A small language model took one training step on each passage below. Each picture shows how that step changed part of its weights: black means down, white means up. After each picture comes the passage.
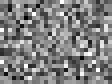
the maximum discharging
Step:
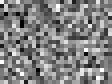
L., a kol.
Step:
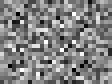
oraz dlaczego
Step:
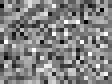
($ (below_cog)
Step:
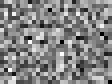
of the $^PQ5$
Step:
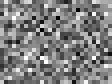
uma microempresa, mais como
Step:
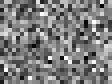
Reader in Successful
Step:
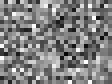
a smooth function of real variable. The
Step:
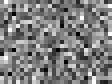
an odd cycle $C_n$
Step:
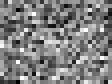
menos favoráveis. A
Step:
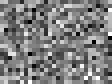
requieren de tratamientos caros
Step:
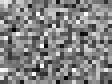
dada por su dinámica
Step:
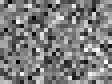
El cuidado de los
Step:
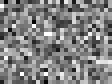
this averaged quantity from the average
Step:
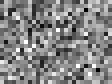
the characteristic funciton of the set
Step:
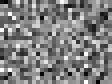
the probability measure $\{p_i\}$
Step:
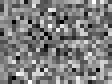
the umbral notation developed so far
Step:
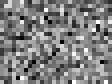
ressources matérielles et
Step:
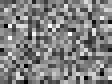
$$% Let us verify that
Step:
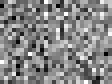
and corresponding norming constants for equation
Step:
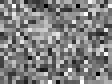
are called the vertex set and edge set
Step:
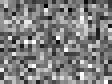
amostras adquiridas para
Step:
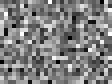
signifikan terhadap
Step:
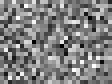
in Solidity, variables are
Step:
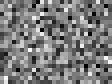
s ohľadom na
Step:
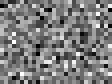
дефолианти 8,0
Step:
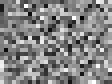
и ее направленность на
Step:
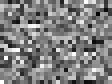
\delta} \right)}
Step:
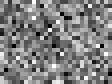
também é atualizada
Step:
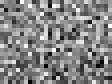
a prime which is greater than
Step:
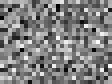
PWNe. \ack
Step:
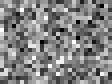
on training for endotracheal
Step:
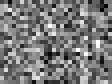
must be considered in the final
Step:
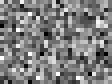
different tested methods. The
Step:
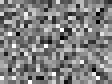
de ce travail m'a
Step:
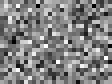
lattice images, was deposited on
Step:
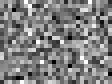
J: H \longrightarrow H',
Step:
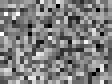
review of meta-analyses
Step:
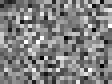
sifatida millatning ma'naviy
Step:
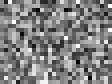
various theory inputs, mostly
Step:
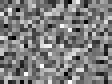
\ge -M$, it follows that
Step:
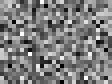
cancel against each other).
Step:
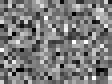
Gambar 5 Halaman
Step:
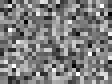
an increasing PM signal upon
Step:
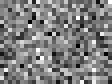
agricoles et de
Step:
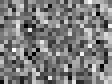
umrimizni uzaytiradi”
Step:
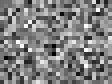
y derechos fundamentales:
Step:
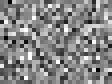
\item KCL with constant power
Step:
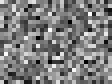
و همکاران با
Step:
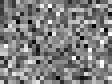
points is small, these changes seem to
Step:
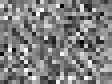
discriminant $\Delta$ for
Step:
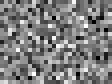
holds. \section{GAP
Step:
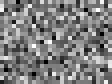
is a simple horizontal sequence of
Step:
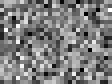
beyond classification performance toward a more
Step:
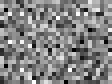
of the data. The data are compared
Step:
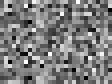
шийки матки
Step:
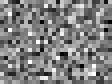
property \romannumeral 3),
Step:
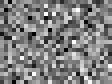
dedicated server key pair
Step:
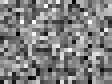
coherence length and $\Gamma =
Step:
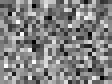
ijodiy tendensiyasiga xos
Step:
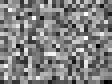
A FACTOR IN THE
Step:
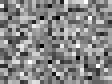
magnitude, which is not realistic.
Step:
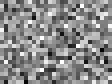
and $\mu_{\rm R}$ denotes
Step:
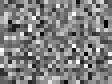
normal operator by nilpotent
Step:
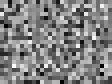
the following recollement (see
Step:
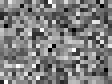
This explains the perfect
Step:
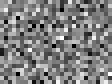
current state, main results, priority
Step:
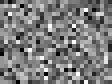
fiducial line of
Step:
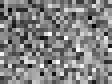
mathematicians, such as
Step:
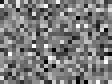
mencerminkan kinerja
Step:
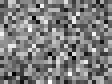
This contradicts our assumption and the proof
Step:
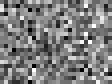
bersifat abstrak
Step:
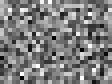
davlat universiteti Rossiya
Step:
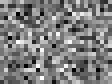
Prüfling 4 0,3
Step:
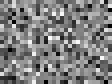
на 5-7-й день
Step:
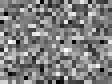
testi üçer
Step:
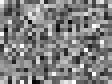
multifunctional sensors in an
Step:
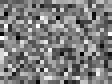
described in section 2.1.
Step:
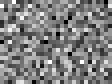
hand, a mussel can
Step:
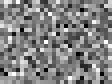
The middle row shows the weighted
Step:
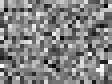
to the moduli dependence of quantities such
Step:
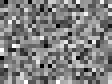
different levels but we take for the moment
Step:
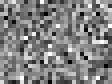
foizlarni yoki asosiy qarzni
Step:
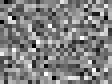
N}$. So we have $\ker
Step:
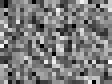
como enfoque de gênero
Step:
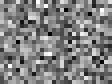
diajak mengenal
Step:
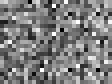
questions would have been outside of
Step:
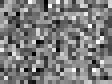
the results concerning the weak asymptotic
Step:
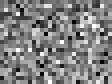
interaction, which are further modulated by
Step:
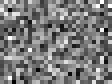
observed pulsar radiation
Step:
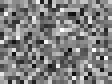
play a role. For typical
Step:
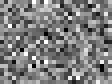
was shown to be significant at AGS
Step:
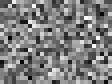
jihatdan yoshlar va norasmiy
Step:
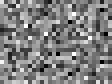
compagnons français
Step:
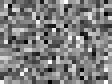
Let $f:A\to
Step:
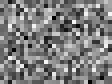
के चलते
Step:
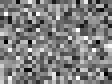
teng raqobatni
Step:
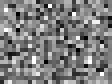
de manière créative
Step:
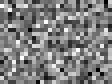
has been subsequently studied together with
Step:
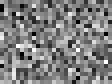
Keplerian orbits,
